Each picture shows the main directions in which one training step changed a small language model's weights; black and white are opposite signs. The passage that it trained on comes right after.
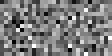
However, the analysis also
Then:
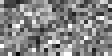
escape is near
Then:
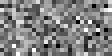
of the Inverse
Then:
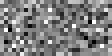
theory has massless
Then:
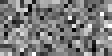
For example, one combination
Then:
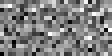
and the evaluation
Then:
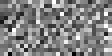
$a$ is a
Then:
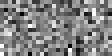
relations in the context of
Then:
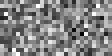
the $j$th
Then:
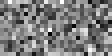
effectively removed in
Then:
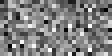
if there is an increase
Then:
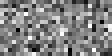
primary encounters,
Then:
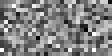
lower left of the
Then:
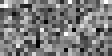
which displayed a
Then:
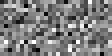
Siri represents a
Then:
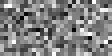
and existence of edge
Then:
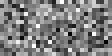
performed for DIP
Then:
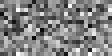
definition of a wave vector
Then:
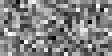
investigate the Kerr black
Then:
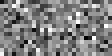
tree. I would
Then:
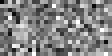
for representing the
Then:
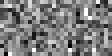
are available in the
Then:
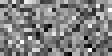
2n \neq
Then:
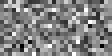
k \parallel
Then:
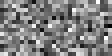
few concrete
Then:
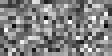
to the MO
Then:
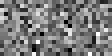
considered to be of the
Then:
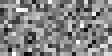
result, principal component
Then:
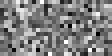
fitted only the
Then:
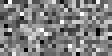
(Grant No.
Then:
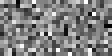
K^{\alpha}}$ with
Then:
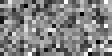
or even (when
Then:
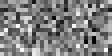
more realistic models.
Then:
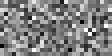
down the effect of the
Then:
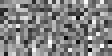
small time steps in
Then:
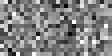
forgott to
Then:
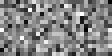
white Gaussian noise
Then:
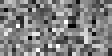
rather low accuracy, it
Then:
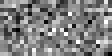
that there are fundamental
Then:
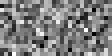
of the different classes
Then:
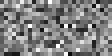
pure homologue
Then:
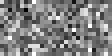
order to investigate whether
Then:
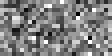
crops up since
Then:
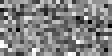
the exact solutions for the
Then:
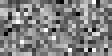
has shown that the
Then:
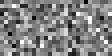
compared to similar IR
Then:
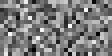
tendency to be
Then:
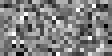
and go to a
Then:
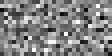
the values $\zeta=
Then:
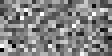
same sequence of parameters
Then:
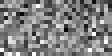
on the left side of
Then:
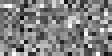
and $j$ interaction
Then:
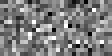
+ n(log n
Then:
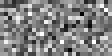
that the variability of
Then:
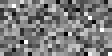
used for the collection
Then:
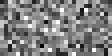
if there exist
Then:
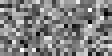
of a universe in
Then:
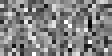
necessary to describe the
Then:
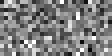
their transient nature and
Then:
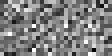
sorter. In
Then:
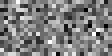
quantify over
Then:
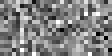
assume that no external
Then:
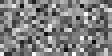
respectively. The scale bar
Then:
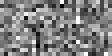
and defined in the main
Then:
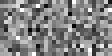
width $W$ .
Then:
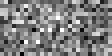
has foreknowledge
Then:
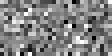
In this paper we present
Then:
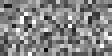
and to preserve
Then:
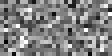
narrower goal
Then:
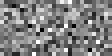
found in this system,
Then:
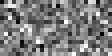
for NiO
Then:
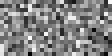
where $F_1
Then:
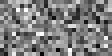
regularization of
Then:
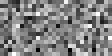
be seen, the source
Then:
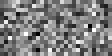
lower bound on the
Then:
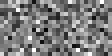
introduce ten similarity
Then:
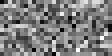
CMS Collaboration
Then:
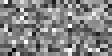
and Department of
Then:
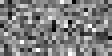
Physics, Chinese
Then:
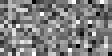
loss of generality we
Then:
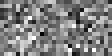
is when only the
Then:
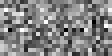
can reconstruct the given
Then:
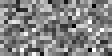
scenario is uniquely
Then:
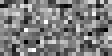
which must be solved
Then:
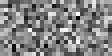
in general, a complex
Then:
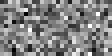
Based on this,
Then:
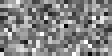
to zero in both
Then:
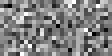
and out of the
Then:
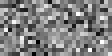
feature vectors is calculated using
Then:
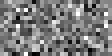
detailed information on each analysis
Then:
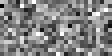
visualize a
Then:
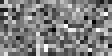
the particle is in the
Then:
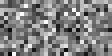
on tier-1
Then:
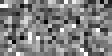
which are defined by
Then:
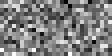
recursion operator
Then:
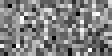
and with getting this
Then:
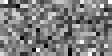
outer disk, so
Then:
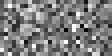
in exciton
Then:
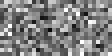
space exploration and
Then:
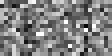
so that the long
